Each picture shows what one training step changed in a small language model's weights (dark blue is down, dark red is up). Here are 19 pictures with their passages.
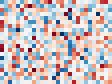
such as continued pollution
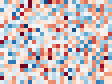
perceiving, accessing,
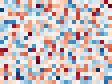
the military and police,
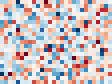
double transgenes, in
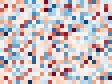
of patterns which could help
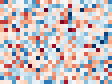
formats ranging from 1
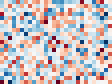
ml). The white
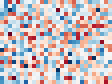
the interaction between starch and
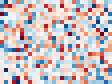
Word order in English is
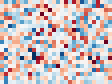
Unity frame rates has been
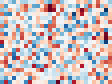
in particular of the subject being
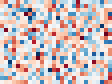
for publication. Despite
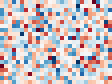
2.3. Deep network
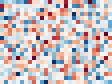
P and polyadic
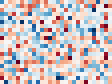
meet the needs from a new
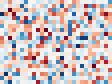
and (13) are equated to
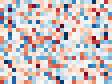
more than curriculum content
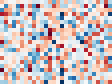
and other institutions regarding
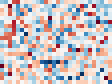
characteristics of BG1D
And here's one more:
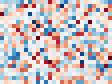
of a collaborative
